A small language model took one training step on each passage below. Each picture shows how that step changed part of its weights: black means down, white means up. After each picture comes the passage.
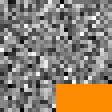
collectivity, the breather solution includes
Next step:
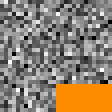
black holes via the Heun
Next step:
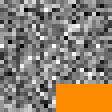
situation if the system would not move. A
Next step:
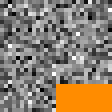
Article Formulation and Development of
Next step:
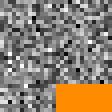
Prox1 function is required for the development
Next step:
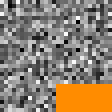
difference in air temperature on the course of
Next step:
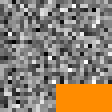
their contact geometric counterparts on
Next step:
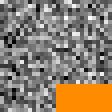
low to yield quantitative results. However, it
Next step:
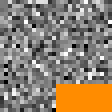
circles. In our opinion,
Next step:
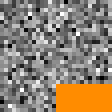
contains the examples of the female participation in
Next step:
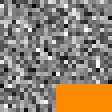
\hat f(q) \in
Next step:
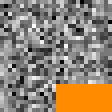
of $A$ and $B$ in
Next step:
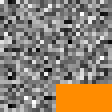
texture, and appearance. -
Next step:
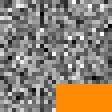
Matter Unit\\ Okinawa
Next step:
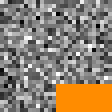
human skeletal remains. This research
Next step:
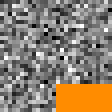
we get \begin{coro}
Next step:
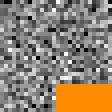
advantage in firepower over groups like
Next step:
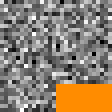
decision-analytic one, therefore implementing
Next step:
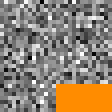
et al. (2014) found that
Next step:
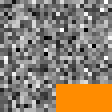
as high as 49.18% of
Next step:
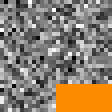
considered. But we will not have to go
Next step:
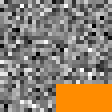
and the fiber is not reduced.
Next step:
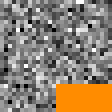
spectrum $\dimAs\theta K$
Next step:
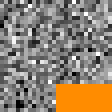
reflect sample complexity?): There are a
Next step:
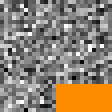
which are shown in the following. \medskip
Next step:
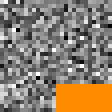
mouth opening without any side effects.
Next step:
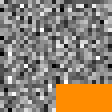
and the second is focused on algorithm
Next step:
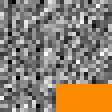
agencies, as well as scientific, operational and
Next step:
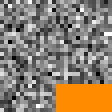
SU will no longer submit data to
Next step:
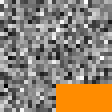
able to predict lifetime and performance,
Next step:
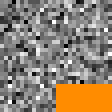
) $ on the set ${\sf D}
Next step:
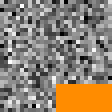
and let $K$ be a fibered
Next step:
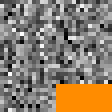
Other investigations like blood gas, Chest
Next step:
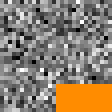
sequence $\{y^{k}\}$ generated by the
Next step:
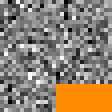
Research Service, USDA. 2/
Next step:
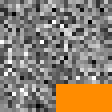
consider $k>1$. Denote by
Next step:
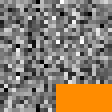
\end{align} Let now
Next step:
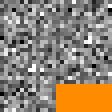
best LePhare's fit for each
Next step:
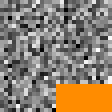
official bustling and activities, giving
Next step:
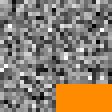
same time, as a result of complex treatment
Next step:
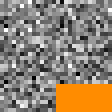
Tamil Nadu, intermediaries
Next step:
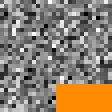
\begin{equation} r_b <
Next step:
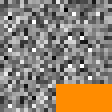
independent of the order and the orientation of the
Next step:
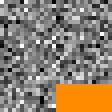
strength is lower than 10 MPa, the
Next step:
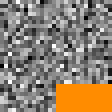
In a random library, especially one without
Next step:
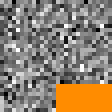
close to those obtained by plain
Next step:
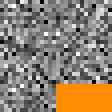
the mode sequence. Moreover, more efficient
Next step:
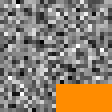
is longer than the recovery time of the
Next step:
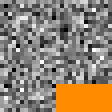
of tissues and organs, and
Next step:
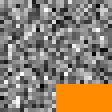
a pragmatic point of view. In
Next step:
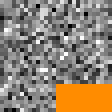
the fact that the phase-field variable
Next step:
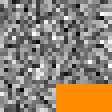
separate color channels representing the colors red
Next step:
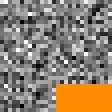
compulsory course in all
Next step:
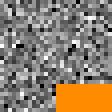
Markov models tend to change significantly. Thus,
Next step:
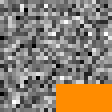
The most informative data for assessing
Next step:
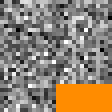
of the fabrication of
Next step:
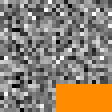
as India, mental health professionals are
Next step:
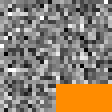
that investors do not trust analysts
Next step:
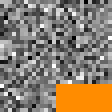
time units long, including approximately 4
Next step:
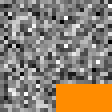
of the partition $\eta_q$. There
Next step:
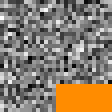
could bring benefits to both, without
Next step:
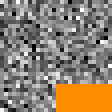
observed from Figure 3 that the polygonal
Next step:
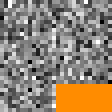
furthered the instrument's engagement with
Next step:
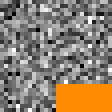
to your brain immediately. Direct
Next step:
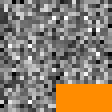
homogeneous Lorentzian gradient
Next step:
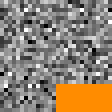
any }m\text{,
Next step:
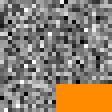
1. There must be collaboration among communication
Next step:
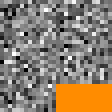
to Theorem \ref{3} by some
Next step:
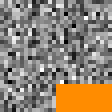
a language learning journal. It can be a
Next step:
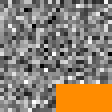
improved scenarios for each circuit.
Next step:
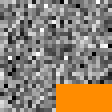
altruistic and tolerant
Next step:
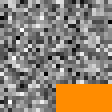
$x$ and $y$ does not
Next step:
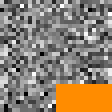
and WLB. This means that
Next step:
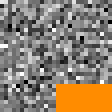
approval The study has been performed in
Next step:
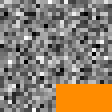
\begin{tabular}{ll} $
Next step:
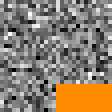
migrants. Therefore, both countries
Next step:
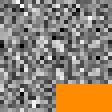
W. and S.X. conducted the
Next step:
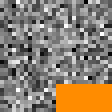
results are obtained by applying the balancing algorithm
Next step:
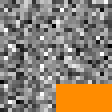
brittle fracture simulation does not
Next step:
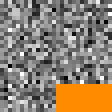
a multiple of 3. We call this a
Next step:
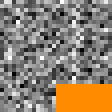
\end{array} \right.. $$
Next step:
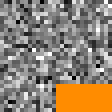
stress increase of the patched plate
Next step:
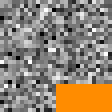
the oral mucosa can be
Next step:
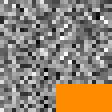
Lebesgue sur celle de Riemann.
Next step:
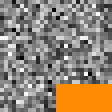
the smash product algebra $A\#
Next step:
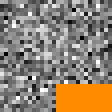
by a greedy tabu search
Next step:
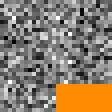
Hence these review to identify different suitable rapid detection
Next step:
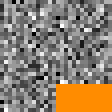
secondary educational institution": - the use of
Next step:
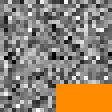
point theory and a representation of braid
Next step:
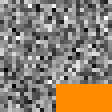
rephrased within the principal exponential rank
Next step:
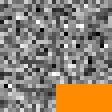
under a proper morphism, we have the vanishing
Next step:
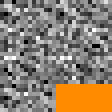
\to \QQ \cup \{ \infty
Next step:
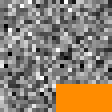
Treaties (BITs)
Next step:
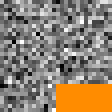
Related to the above, its impacts on
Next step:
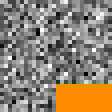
students for the international PIRLS study,
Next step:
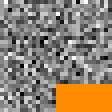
operator O is applied to mark valid key
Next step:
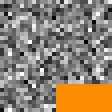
of the application of the methodology described in this
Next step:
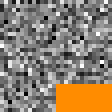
weights so as to construct a lower-level
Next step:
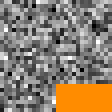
d\varphi$ $\Leftrightarrow \
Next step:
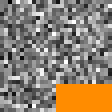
Sweden EUG KORAD
